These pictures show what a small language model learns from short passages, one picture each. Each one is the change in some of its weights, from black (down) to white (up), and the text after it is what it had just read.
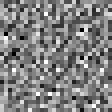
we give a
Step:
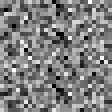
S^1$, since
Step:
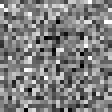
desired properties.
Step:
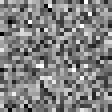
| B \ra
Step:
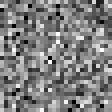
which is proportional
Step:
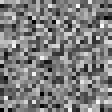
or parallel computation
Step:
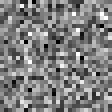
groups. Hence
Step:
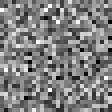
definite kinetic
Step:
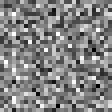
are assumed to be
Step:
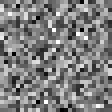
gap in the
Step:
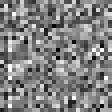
find all independent
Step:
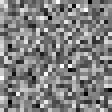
& \ddots &
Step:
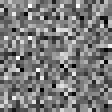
In reality, this
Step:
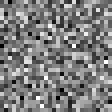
of this work.
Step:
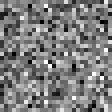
fluctuations from
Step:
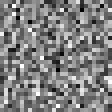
tree, a
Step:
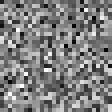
Define subsets
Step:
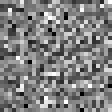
each ensemble
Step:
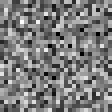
consequence of Theorem
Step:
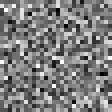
the stationary points
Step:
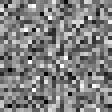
to bottom
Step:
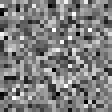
Laplace to
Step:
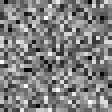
of the terminology
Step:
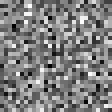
function. The definition
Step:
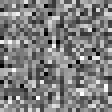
to compare the
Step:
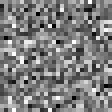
escapes from
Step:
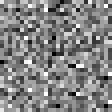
discussed in Eq.
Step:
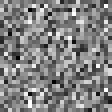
limiting free energy
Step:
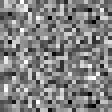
not known in
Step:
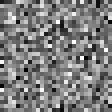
principle has
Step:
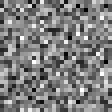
freeze the parameters
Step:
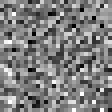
$z$ are
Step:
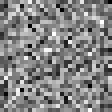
of "O"
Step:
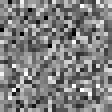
labelled in
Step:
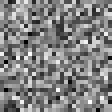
on the QCD
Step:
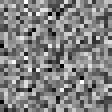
interesting to
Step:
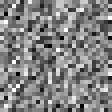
in, say,
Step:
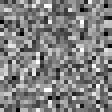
elusive for a
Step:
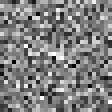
3} In general,
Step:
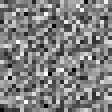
the dipole term
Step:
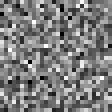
contour plots
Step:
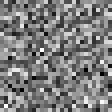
the change of
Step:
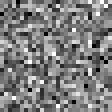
an exercise
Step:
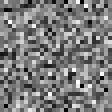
all primes
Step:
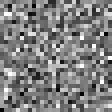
$q$ with
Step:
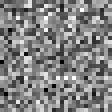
before. The
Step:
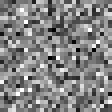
about 1.5
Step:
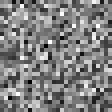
temperature Raman
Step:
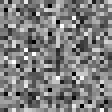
directly similar to
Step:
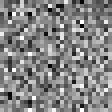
It represent an
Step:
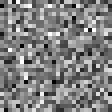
fields. This potential
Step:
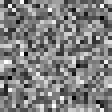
the main text was
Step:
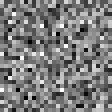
It has recently
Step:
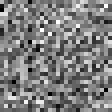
any such verification
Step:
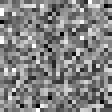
needed for
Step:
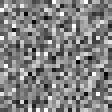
Take a point
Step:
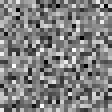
\] or, more
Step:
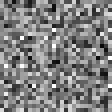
solutions with the same
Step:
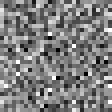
is a positive definite
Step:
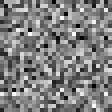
goal here is
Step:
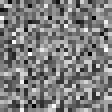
the bulk under
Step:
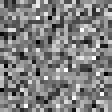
data will be equal
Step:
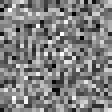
theory by Laine
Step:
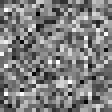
efficient approximations
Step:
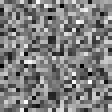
using the relation between
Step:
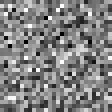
locked to
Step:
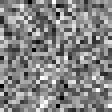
could be a
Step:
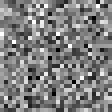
suggesting that
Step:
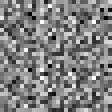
does not contain any
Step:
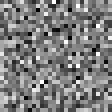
further step is
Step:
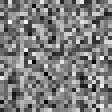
allow us to conclude
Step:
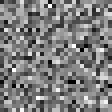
which the optimal control
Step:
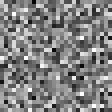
only on $r
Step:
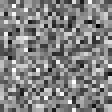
now on, we consider
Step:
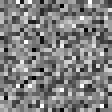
tel que,
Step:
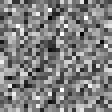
striking blow
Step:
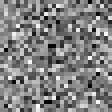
0.$$ It follows
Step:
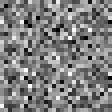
\to R$. This
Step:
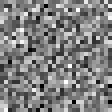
as a free
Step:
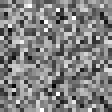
below. The
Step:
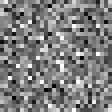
The ``wrap
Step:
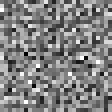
excitation at a
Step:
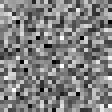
(in particular,
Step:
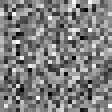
That is, the
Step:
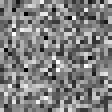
Using the same matrix
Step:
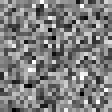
function evaluated at
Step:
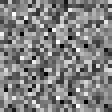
base case by
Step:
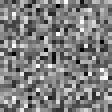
it displays a
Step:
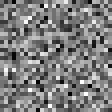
explains why
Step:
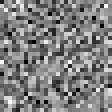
$\xi$ as well
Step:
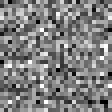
of the effective potential
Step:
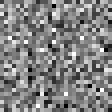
therein). This
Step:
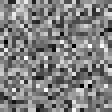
on the position of
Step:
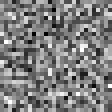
function $f$
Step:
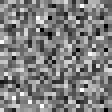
all endpoint
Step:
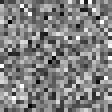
as Gibbs
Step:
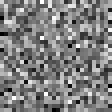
the least dependent
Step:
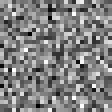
solution}) and direct
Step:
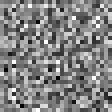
we have that for
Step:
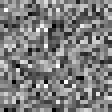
directed path from
